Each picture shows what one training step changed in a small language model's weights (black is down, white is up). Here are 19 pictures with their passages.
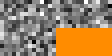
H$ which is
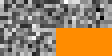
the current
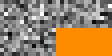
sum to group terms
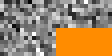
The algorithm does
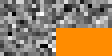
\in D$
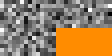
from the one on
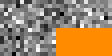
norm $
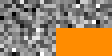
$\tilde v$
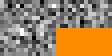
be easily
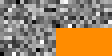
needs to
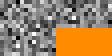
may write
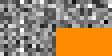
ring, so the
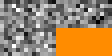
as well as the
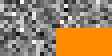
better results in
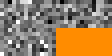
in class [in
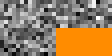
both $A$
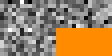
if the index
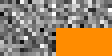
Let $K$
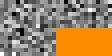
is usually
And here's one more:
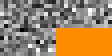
an application
